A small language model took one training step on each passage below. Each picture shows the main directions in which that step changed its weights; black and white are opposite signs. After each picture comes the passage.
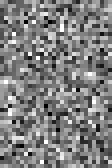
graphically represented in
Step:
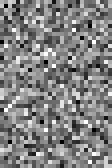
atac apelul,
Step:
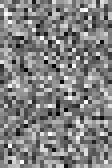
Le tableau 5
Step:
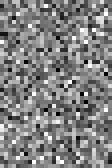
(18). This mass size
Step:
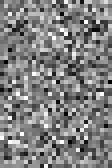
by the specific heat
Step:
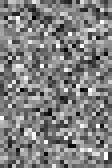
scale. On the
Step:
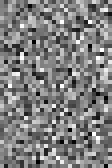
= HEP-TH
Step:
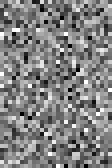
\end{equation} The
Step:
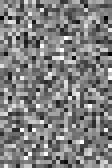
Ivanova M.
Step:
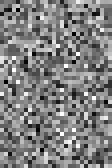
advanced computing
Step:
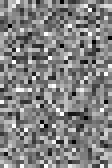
ter mais carência são as
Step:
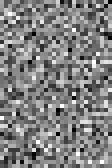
que se produzia por
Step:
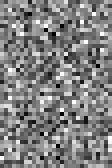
intensity showed that in
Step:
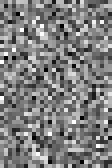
internal, thus no
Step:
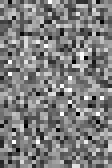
olduğunu ve
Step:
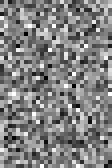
мов на різних
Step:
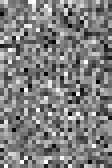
simultaneously considering
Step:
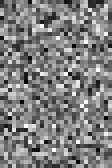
Sn composition and
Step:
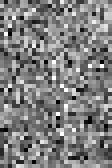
of the AAAI
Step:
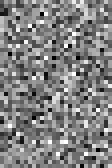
di idoneo spessore
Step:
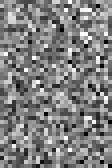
Colaboração para o
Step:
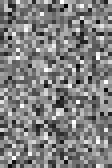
de transformaciones
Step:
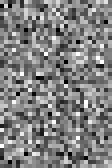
of one of these model parameters for
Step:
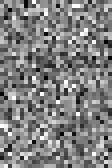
beam sigma (note
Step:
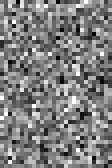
topiramate: -
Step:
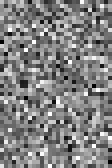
in the gradient, we
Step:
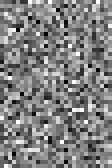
we will follow these convention
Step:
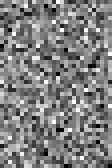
can numerically solve the
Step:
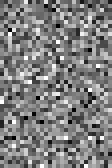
film could be
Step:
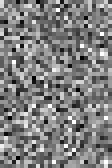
index \neff,
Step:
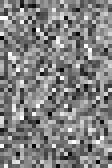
– начале XX
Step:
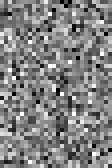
aux étudiants
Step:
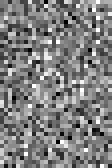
2 we find a classical
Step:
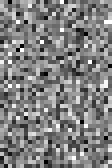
Reflexão sobre
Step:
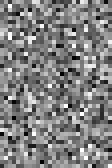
top . While
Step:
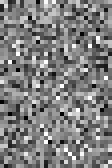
of so-called special
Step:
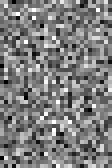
stars. This fast
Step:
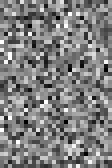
the opposite case of
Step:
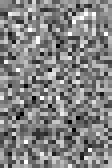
de despertar,
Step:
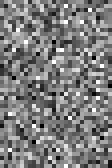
lepton, if the
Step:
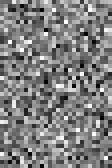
thank B. Hansen
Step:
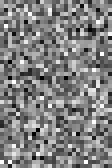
increases steadily
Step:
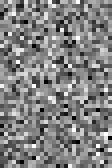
linearly by indium
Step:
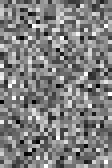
current feature vectors
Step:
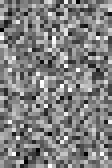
belajar berupa
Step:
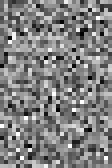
in a collision.
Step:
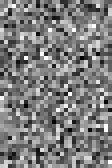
been reported in the
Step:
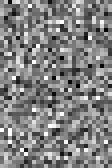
at a given a poison
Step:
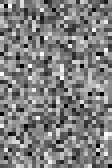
of the measured spectra
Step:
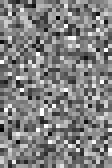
а также со
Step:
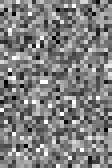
The method of analysis involves
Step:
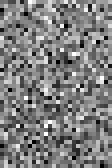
we derive a formula
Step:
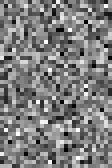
as an algebra of
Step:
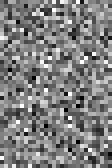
thick brane as
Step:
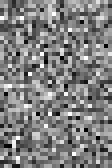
are directly connected
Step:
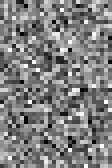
$\alpha$ as shown in
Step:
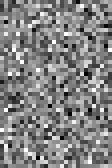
Journal of Medical
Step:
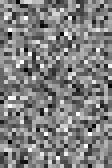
option that maximizes
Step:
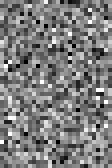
dias atuais*.
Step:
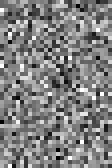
to study them. On
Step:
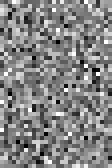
met artikel 1 van
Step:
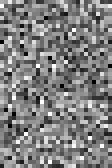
yer, suv,
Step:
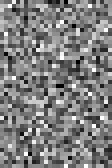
of Liverpool,
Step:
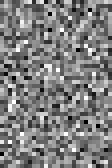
29, os ativos
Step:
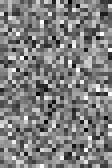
en tanto implica
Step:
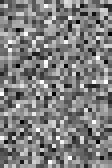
en el sentido de
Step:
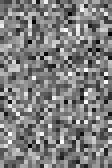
che rappresentano la
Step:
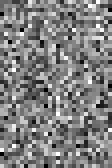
single contribution that dominates
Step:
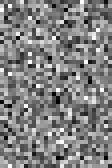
terms of the ghost number
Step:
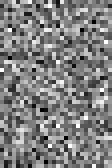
signal, for (a)
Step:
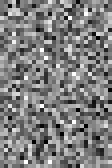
entre o idoso e o
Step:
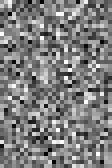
temperatures. Both our
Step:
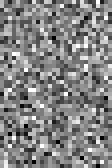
“ Chet til
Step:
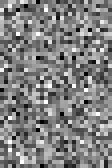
“Endi u bola
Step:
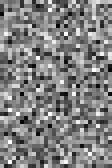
resultant correlation is
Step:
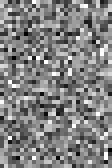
5. Raxmatov
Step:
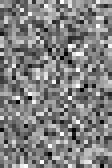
described above. The
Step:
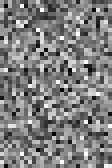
looking for forced
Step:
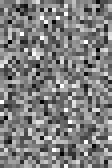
that are accurately
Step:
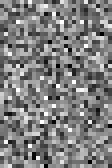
não é o excesso de
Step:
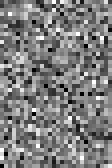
only if the lag $\tau
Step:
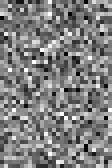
the first 4$^+$
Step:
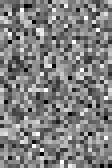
и в конце
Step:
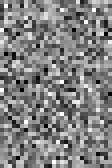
following the logic of
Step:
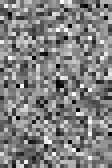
Rio de Janeiro:
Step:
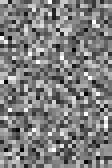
38. tili bu
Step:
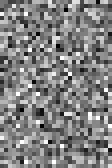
de acuerdo ni
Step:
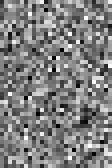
y no periódicas
